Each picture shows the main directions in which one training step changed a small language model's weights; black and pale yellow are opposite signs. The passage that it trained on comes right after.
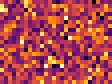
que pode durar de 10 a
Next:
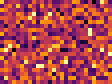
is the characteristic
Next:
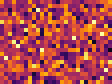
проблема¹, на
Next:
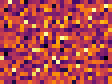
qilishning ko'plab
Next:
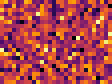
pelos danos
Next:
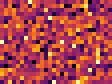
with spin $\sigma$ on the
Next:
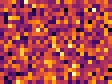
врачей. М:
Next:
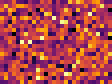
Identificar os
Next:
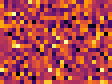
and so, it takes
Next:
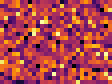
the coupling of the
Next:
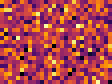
é importante destacar
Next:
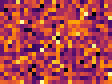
All other periods
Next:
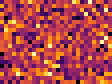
in this configuration
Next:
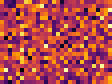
jihati teng
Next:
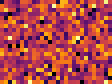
a linear combination of
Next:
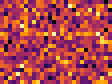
құрамы мен
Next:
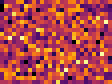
necesitamos para el
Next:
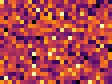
и, в свою
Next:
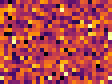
berilmaydi: 1)
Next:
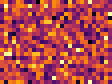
what scale-out
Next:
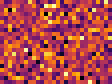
джаза, в
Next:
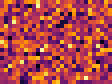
the final spreading
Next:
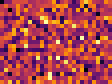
of a ``naive"
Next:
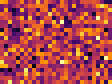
report the clean
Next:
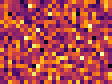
Bragg positions.
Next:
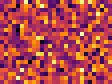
Electrons propogating
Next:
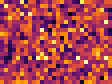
1 ta bevosita
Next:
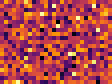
d'envisager à
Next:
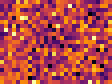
eigene Projekt
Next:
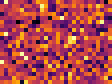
that the inner nebula
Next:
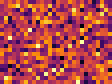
the hard decisions at
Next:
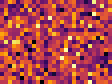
experiments are unlikely to
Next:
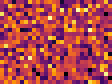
environment in the
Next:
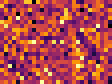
characteristics to
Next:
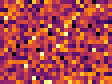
esta situación,
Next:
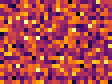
Através de uma
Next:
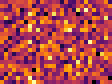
multipole expansion including
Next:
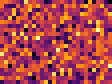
short-term stability
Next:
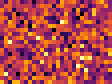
kamaytirishga yordam
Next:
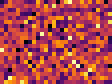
alleviate a density
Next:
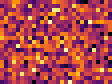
to realize the first exact
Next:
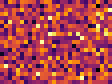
direction than the other due to the
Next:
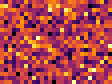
Kalbar Gubernur
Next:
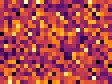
and explores the importance
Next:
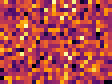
tili o'qitish
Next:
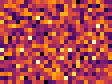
che Dante è
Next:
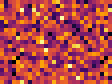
in the case of thermal
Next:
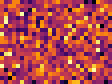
computation cost now scales
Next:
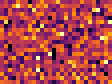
difference of the derived
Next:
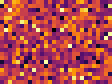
life cycle
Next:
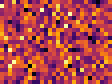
decorrer de anos
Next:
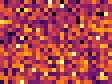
usual energy-momentum
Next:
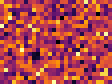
sight in different regions of the
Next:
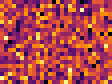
la armonía y el
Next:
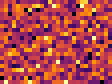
da AF, ter um
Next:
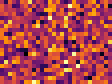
parameters. We provide the
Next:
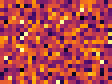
defines the energy momentum
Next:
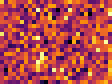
и сохранение
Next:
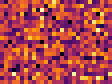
i lateralno u
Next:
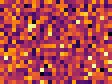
asarlarida manaviyat
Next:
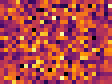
ETH Zürich
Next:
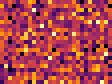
artistry, and the
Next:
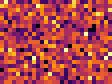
production of the opera
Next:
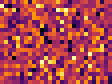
could build on
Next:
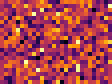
Landau Pole in the
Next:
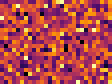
countries are more
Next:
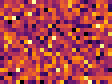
yuzasi kiradi.
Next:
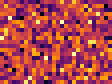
corresponds to a frequency
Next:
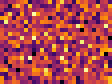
$D$ are as follows:
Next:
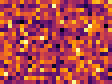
positron beam
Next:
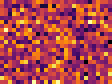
will generically depend on both
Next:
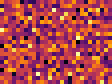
to the perturbative
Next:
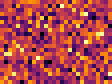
notation of graphs and
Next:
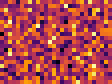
field stars in the LMC
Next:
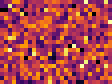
formas, além de
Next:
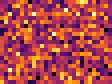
$H_s$. This operation
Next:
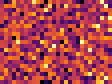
\mathcal{E}\vert =
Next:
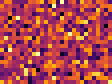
local involvement of the
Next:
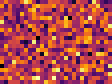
Brooks, PI
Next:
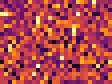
and strongly evolving
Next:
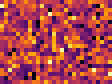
-- ISM: jets
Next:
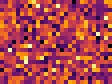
of matter between man and the
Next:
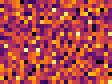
to the average around
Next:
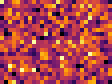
Technologies Office through
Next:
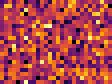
entre disciplinas.
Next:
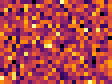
red. Darko
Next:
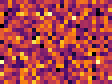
particles in the crust a
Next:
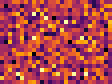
личинок *Ch.
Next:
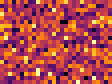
70 Mbit/s da
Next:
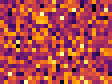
instead, may simply
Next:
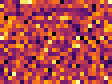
in the Yukawa
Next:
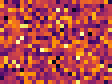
the electrons and holes in
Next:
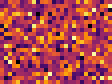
in AD Из данных
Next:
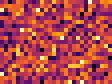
detallado de la
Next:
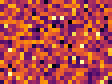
hold also for weighted
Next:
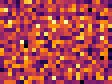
region, it is labeled
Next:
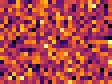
method of preliminary group
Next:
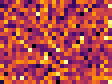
were screened as hub
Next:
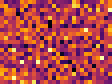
of Innovation and
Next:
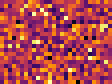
obstacles are more complex
